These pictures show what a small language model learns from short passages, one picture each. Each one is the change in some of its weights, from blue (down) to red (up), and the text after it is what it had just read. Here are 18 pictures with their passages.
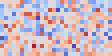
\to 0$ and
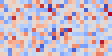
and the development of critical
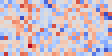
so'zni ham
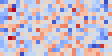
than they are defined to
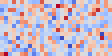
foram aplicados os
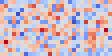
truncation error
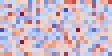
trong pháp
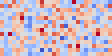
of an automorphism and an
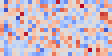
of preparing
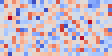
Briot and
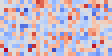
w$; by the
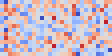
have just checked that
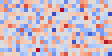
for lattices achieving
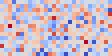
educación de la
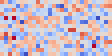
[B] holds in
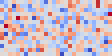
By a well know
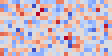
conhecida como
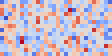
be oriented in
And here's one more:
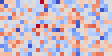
the two distributions are
